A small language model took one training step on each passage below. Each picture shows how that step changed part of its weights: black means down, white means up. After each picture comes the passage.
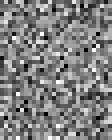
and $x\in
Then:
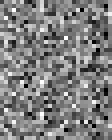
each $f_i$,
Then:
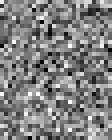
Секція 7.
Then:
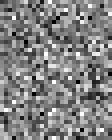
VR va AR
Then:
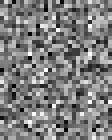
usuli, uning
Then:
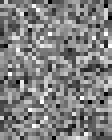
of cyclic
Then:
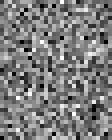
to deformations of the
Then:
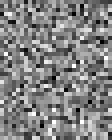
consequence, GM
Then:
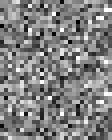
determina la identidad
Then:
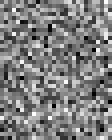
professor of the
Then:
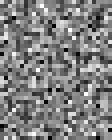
bambini” o se
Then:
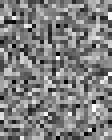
to collect the
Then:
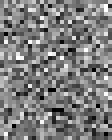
Then $% b\in
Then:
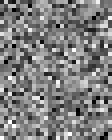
cumplimiento a
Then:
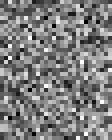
assessment of
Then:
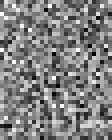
universiteter og
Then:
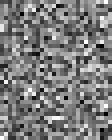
submanifold with
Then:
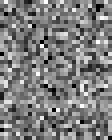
The Beginning and the
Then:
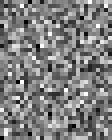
of the trajectory
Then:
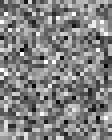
for some positive $T$,
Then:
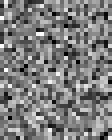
appearance of the
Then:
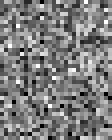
the following assumption on
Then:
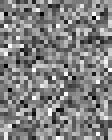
then $n \ge
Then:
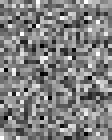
is twice
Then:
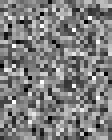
various times.
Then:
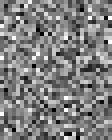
dos foguetes
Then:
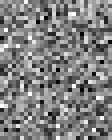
as their direct
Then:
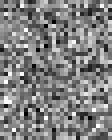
then their simply
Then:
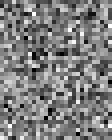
even integer. The
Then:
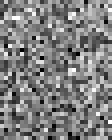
under the assumption that
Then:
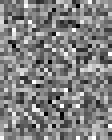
da benzer
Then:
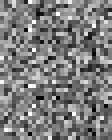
Therefore, the
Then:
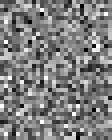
we get $\rho
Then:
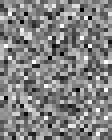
Consider the biwedge
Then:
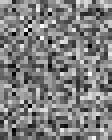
this paper is to
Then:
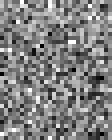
in the formation of
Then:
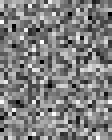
talabga mos
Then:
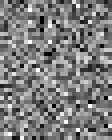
GPR. As
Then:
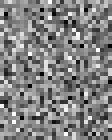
nije samo
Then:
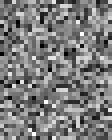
of formal power
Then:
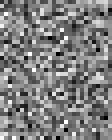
on $j$. Thus
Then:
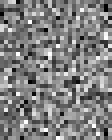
with $L\big[
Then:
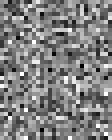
will now show that
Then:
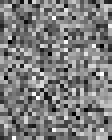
quriq yodlab
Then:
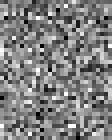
in der Masse
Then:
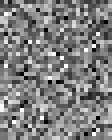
all $g\in
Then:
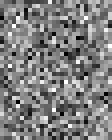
de nuevas
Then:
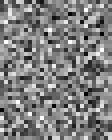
permutations of
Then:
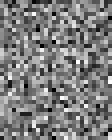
is a negative
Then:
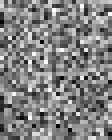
así que para los
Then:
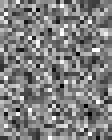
strength $\alpha$
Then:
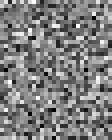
seca (tintura
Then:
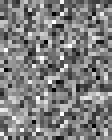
up an $i$ so
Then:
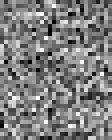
a {\em BC1
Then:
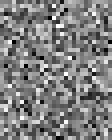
where $w(z)$
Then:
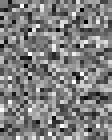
it is not residual
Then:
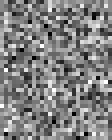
characterization of the
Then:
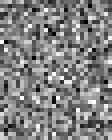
values listed
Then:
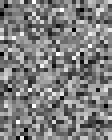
and $B$ along
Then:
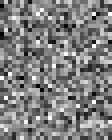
ready to state
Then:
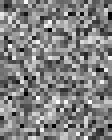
discussion of
